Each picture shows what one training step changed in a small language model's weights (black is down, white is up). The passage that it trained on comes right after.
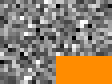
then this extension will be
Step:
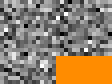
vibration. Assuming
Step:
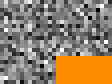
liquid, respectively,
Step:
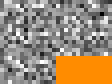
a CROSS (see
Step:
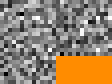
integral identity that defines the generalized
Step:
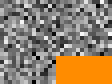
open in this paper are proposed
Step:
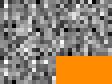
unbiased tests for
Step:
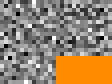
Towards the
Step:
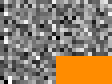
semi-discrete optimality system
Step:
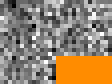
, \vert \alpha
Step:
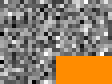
we provide overviews of
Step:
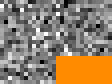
\end{cases} $$
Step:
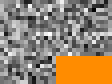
(as a mechanism)
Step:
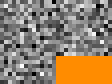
and reads in its strong
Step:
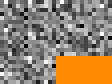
violation of the
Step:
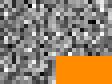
contain a curvature computation generalizing
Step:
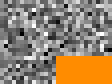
$H \subseteq G$
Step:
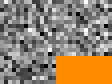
cost of the generator in
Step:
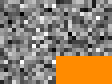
\item by varying the
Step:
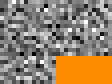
sense that they only depend on
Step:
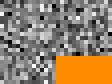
operation. We can identify both
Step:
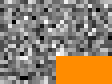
this tower, we have
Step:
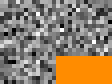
are the orthogonal projection onto
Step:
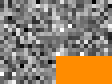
been done, a list of
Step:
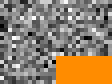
family $\cA_i$,
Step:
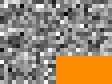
E-mail: {\tt
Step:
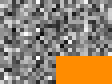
involved, and is proved
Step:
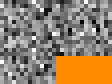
there is a WH
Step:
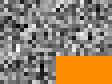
grid points have to be
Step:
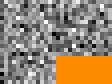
classical prolongation formula
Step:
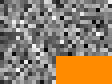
at most $k$ regions
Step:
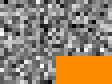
On note $\A$
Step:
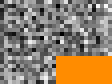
to our goal of improving step
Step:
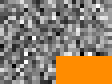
this assertion when $\pi$
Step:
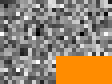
and if $g =
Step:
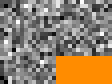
the system are known to be
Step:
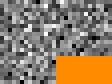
applied problems, it is often
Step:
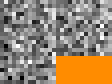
genus ansatz holds for any
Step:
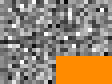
assume that for a given
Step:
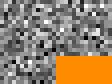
- a^*, a \rangle
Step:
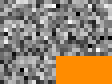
step: when the current frequency
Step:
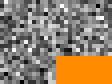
general framework} A recent and
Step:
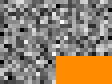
the case of several categories
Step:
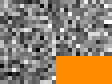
pseudo-periodic mapping classes}
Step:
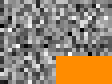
later definition of a flow
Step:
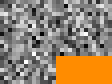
$M$ is locally on
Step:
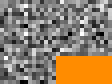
change significantly as the mesh is
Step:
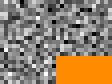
Israel Journal of
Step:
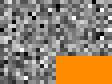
In addition to mentioned information
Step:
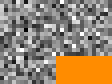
a blockage elevation
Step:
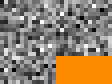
analogue of the Jones polynomial
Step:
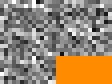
the simplest geometric PDE.
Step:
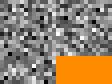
curvatures $H$
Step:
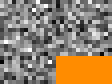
\subsection{Why Is
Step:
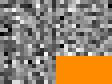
A Frechet space
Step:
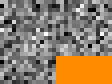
\right)\right]$ into
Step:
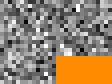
\end{align} for
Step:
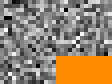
X_v$ admits a
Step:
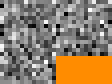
\noindent \textbf{Theorem
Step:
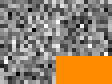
have \begin{eqnarray*}
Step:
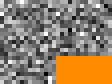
the resulting allocations is
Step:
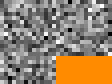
\noindent In the rest of
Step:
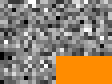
we assume that there is no
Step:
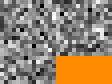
does not contain an automorphism with
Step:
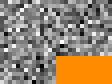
M$ with the following two
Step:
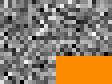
respect to this ideal. Then
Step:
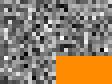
ratio-consistent estimator
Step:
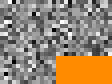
and fictitious
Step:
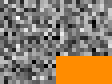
volume preservation compared to the
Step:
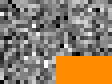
comparing the coefficients on both
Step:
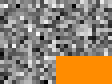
connected, then we apply our
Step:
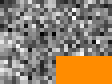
if $B\subset
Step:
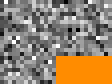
method which is studied in
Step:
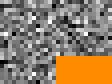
These matrices form part of the
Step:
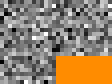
from \cite{R},
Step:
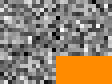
control of semi-Markov
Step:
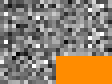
\prec \cdots \prec
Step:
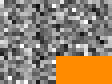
Cauchy-Green tensor
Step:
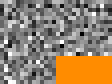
F(\varepsilon) \cap
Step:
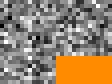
definition of $W$,
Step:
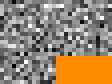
where $I$ and
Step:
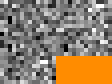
\cdot \nabla \left
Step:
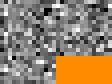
the NE-SW
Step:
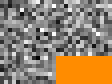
$G$, distinct from
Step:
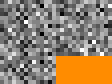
modelled by diagonal lines with
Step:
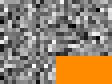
cut-down moduli space
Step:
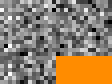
extinction of both
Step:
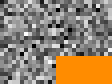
expression for x in this
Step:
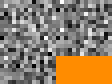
have only ordinary double points,
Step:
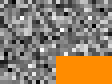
corresponds to the part of
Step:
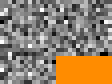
A Weil-type converse
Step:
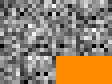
from the property of conditional
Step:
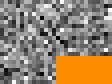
modular symbol, recalled in
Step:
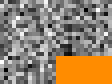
formul\'ee \`a
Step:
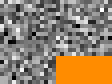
multi-scale nature of the
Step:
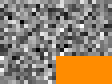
probability distribution; \ie,
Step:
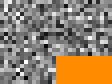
$\alpha_i$ copies
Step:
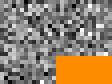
in a number of steps.
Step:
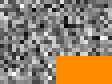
number fields with more than one
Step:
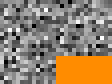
It is a natural idea to
